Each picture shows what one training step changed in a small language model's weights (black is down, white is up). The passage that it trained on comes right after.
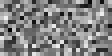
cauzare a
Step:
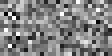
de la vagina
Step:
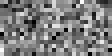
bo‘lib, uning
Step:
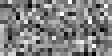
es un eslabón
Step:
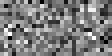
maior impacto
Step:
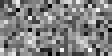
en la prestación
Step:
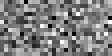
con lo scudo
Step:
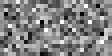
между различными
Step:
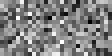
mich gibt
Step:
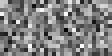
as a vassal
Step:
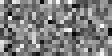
Edisi IV.
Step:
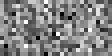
примерно в
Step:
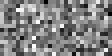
mayoría de los
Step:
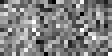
uchun ham qo'l
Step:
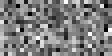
noto: Se
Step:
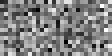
out to understand
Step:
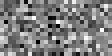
e incluso
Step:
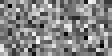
évaluer la
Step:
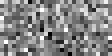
ularning moliyaviy
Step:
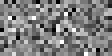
KB. Het
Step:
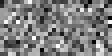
ишлаши ва
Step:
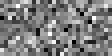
expuestos en
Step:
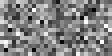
его формирования и
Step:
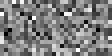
rey Juan
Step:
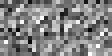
localización y el
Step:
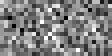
4 % gacha
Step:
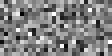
сочетаться с
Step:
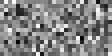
qarashlarni shakllantirish
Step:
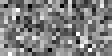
autora, se pode
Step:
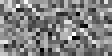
biznes va
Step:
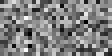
provincias de
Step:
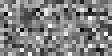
Disaster Risk
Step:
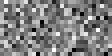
кожен з
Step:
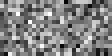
a acțiunii
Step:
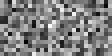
of mechanical
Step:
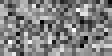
la falta de
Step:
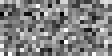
doctors and
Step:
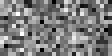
(ESG –
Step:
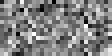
chiqib, bu
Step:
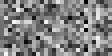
tushumlar hamda
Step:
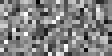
iqtisodiyotni tartibga
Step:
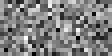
integral, genera
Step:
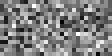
restrição social
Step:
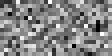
yang meminta
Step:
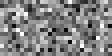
XV asr
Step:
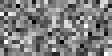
the field of
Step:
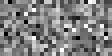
é que todos os
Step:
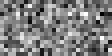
presente neste
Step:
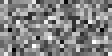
elaboración de las
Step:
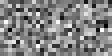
envolvidos no
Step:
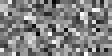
Simon en
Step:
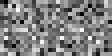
може бути
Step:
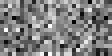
a rotary
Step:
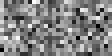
é um tipo de
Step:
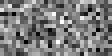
Misol uchun,
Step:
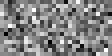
los resultados de sus
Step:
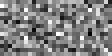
с содой;
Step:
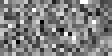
битим ва
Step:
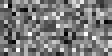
qanday davlat
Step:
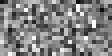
los *operadores
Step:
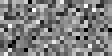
детей). В
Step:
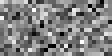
схеми або
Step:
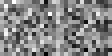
aylanishi va
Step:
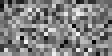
orden judicial
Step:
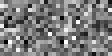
ai russi*.
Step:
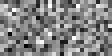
produits locaux,
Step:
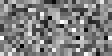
i) Segmen
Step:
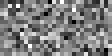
Elemen visual
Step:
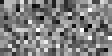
país. Y
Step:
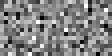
ou non. Dans
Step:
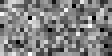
paydo bo'lgan
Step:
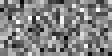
and suboptimal
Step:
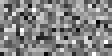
la verdad,
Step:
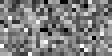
usulida asar
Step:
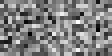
ser feitas,
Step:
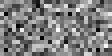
Bisnis Universitas
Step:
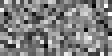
entre ensueños
